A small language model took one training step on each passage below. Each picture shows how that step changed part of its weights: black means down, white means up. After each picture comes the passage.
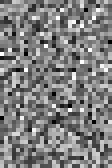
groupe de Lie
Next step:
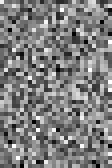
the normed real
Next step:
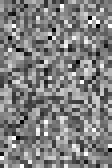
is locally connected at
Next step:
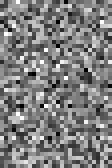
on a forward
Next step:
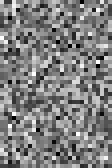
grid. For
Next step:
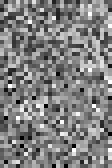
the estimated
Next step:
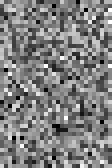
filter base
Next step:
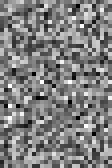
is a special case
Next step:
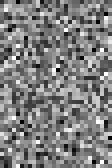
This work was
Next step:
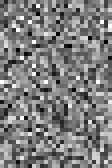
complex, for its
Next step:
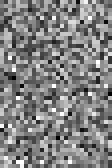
can derive from the
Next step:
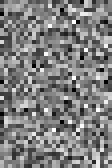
other hand $$
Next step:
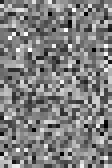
collision term
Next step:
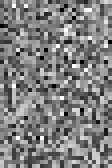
\cap E,
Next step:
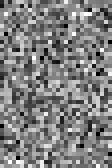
algebra with Cartan
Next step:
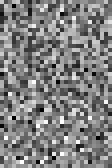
field to each
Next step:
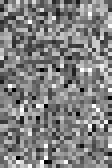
the definition of the
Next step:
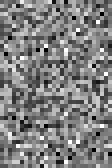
Let $G$
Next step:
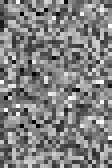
that the extra
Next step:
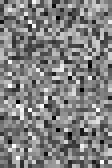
our approach with three
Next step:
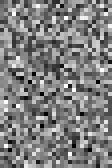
reach a contradiction and
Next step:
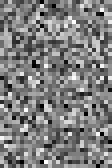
series coefficient for all
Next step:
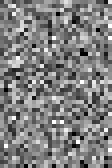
a statistical
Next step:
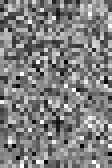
the upper bound for
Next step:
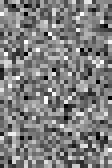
preliminary results
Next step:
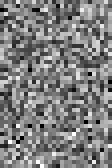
in the spectral sequence
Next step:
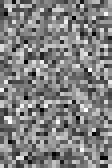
backward flow
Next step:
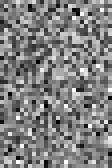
since the problem has
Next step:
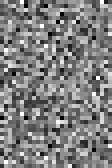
$V$ be
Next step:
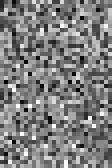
2$. The random
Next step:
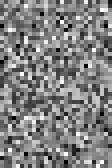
this condition.
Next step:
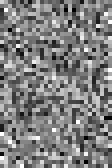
most common way to
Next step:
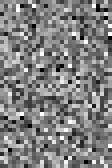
critical points of
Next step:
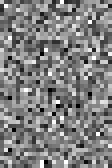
matrix $K$
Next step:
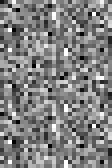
\] Note that
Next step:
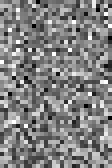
no points were
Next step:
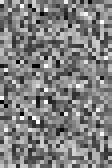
result in Theorem
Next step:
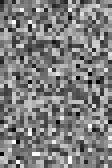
essentially the dual
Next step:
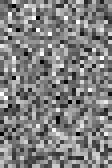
column. By
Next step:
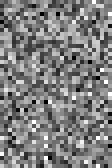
internal dynamics,
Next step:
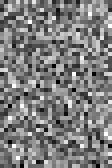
the complex to the
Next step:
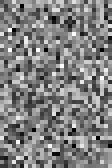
shows a geometrically
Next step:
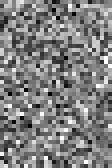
versions of the
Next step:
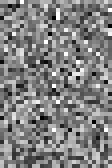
We denote by
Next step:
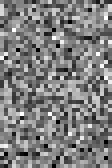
$\forall \lambda
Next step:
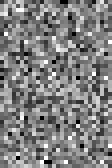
collection of arcs
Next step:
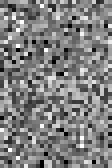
variable which corresponds to
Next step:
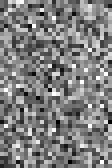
also the frequency
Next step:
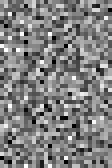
coefficient comes from
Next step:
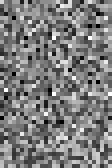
Ricci curvature
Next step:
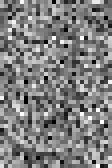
amenability with
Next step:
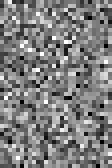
The grips
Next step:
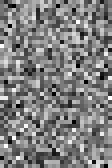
as possible.
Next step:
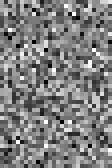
The exact value of
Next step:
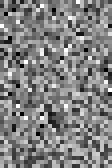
constant function, namely
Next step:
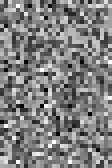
already investigated
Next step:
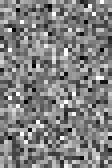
. \] The relative
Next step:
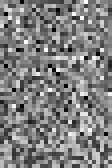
can be split into
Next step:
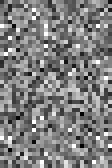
homogeneous metrics,
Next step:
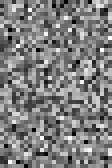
is a numerical algorithm
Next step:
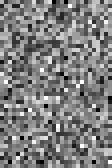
scalar by which of
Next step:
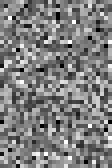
however, the
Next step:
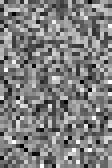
stable alternative to
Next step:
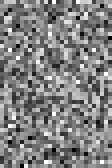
additional parameterized equations
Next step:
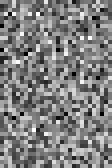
representation. Other
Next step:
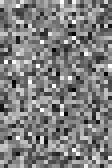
\vert =
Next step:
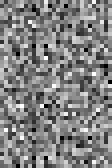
formulation corresponds to
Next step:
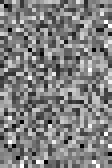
the boundary.}
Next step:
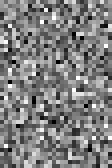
a section. Then
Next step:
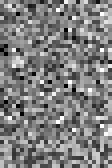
us fix a
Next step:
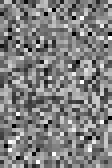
is a closed interval
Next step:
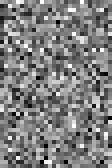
intersection of closed
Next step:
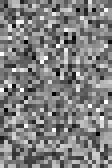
recalled that
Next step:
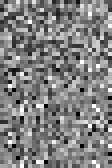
the part of the
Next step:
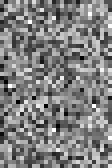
the fact that
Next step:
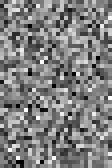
from ${\cal
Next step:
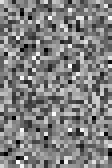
0$ but does
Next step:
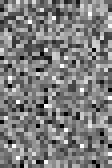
the space of bounded
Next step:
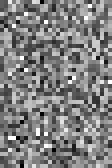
studied at the end
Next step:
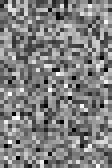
any abstract
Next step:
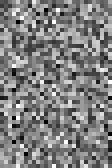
interpreted as a
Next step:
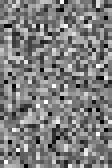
R} \newcommand
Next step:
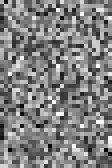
to conclude that
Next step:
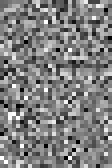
recent developments
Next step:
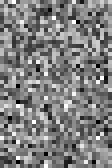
Therefore, for
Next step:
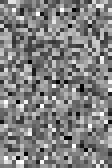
freedom to choose the
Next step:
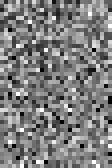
the following analogue
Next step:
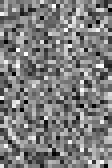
made possible to
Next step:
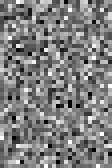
of $D$
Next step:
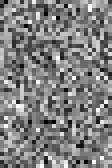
these groups with respect
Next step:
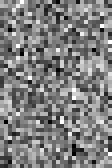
the present note we
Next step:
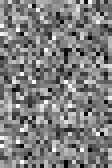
for all } t
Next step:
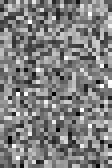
the key
